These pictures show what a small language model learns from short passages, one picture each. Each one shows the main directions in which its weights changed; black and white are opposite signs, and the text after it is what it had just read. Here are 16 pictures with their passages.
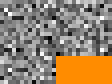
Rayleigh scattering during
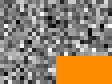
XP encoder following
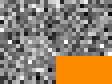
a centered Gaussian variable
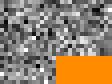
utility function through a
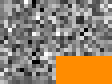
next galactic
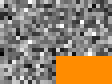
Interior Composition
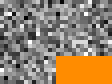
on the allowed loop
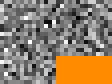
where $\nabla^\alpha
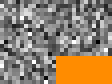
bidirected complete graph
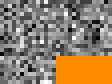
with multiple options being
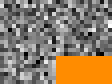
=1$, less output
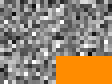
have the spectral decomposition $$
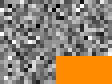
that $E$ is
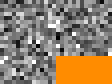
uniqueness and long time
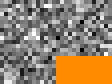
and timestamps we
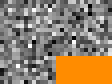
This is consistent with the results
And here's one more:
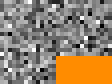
q^j$. By Lemma
